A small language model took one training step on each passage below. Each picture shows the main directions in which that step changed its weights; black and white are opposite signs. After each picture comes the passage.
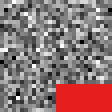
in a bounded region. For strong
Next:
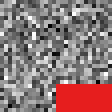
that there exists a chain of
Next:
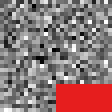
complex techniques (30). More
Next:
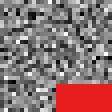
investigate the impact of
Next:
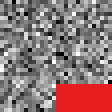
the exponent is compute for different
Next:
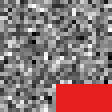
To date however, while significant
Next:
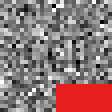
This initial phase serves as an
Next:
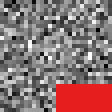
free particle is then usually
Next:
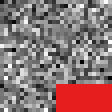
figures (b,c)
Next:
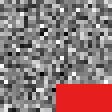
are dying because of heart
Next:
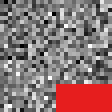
such as stroke provides strong
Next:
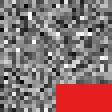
this case report, after
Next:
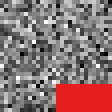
for the inner sum. By
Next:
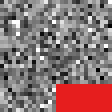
flame thickness for
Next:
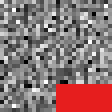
In this case, the period would be
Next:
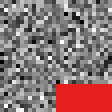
we want to probe.
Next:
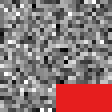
scale $\epsilon$. Time and
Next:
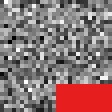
fiber tubes or
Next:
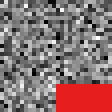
and $y \in \X \cap
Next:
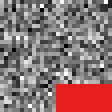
assigned displacements at the
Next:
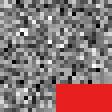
assumptions that may limit its
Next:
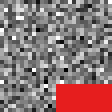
The conventions here are
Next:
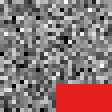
trees, etc. where not
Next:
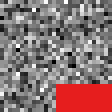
of Insulin Resistance
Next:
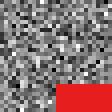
corresponding to 68.2\%,
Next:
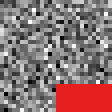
can lead to a divergence in
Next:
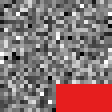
invariant to the linear term,
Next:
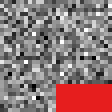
we follow the next plan for the
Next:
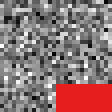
| DBP: Min,
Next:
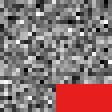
content in titanium
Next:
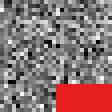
for root resorption modeling.
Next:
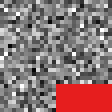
$\mu$. The Green function
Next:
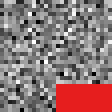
these parameters. Of these, 530
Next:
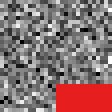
inf\'erieure \`a
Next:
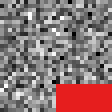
the energy density is always positive
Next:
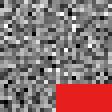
Landman, and Mishna
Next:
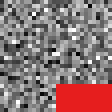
levels (Gupta,
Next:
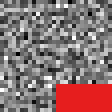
L. Wang, W.
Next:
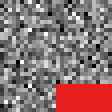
each positive integer $k$, the map
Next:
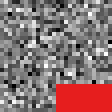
u + I \tilde a$. For
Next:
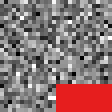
protocols. J.
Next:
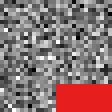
network, for each MLP,
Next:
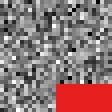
actual events being
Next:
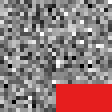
load placed towards the
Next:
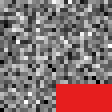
multipliers in the traditional
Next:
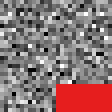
a = indication of the type locality
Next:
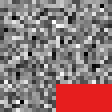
himself should rob /
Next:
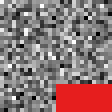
a problem on campus, and
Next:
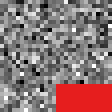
of Field Crops,
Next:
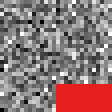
reduce the risk for
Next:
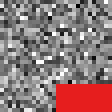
component of the gravitational
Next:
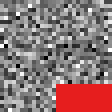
see from the expressions above, in
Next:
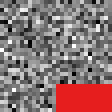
is useful not because it provides
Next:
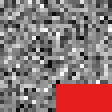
for the partial fulfillment
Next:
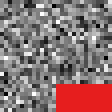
quality of life of
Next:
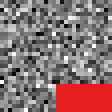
is a partition $\pi$ of the
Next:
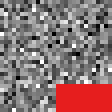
point; depending on the rule
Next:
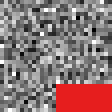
1\right] i}\left(
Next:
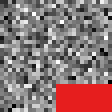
Elo rating is considered to be
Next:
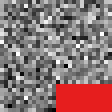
for appropriate decay rate
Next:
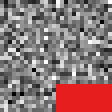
Opportunities Threats
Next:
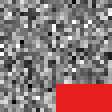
similarly filter the space
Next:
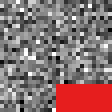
to get to town and know the
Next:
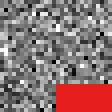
of black holes.
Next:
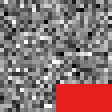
to maximize the benefits for
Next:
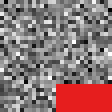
considerations. A critical step
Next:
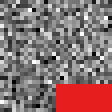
not removed by 3D
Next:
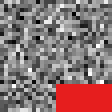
characterizes the direct coupling of
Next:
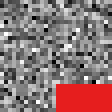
Z_i^\beta \right)
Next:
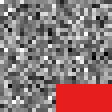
or until data saturation is
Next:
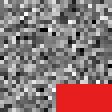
Policy, University of
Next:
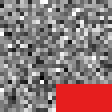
on the enzyme activity in
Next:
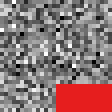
observed negative density dependence in
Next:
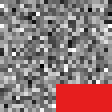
a folded ribbon
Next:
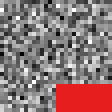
5-point kernel.
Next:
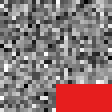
$M^7$ admits a
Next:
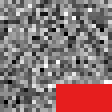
of the estimated period from the
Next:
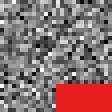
comparison between the proposed methods
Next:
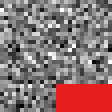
and intensity of flood
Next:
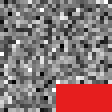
changed the structures of
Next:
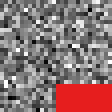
outstanding challenge with
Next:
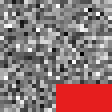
readers. Drawing
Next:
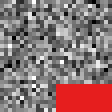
these calculations by induction using that
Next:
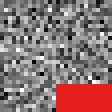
disasters by advancing
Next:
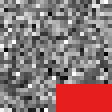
row of cells in the
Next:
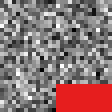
dominating the overall
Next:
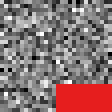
The advent of home
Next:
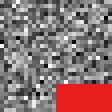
ability to show its internal –
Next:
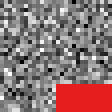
by letting the method run for a
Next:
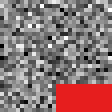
systematic uncertainties
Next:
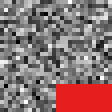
of the form $(*)$ with
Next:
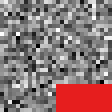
unique maximal point. If
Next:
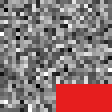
respectively), and $N_{c}$ is
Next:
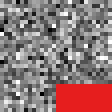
R. Domingo, A.
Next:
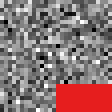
of Turing's theory was to
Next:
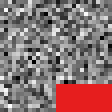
of m considered in (25).
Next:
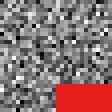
the fitted correlation function, the
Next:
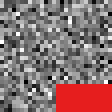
procurement is an interesting
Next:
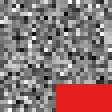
the observed distributions differ between
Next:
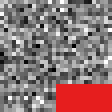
learning platforms and show potential
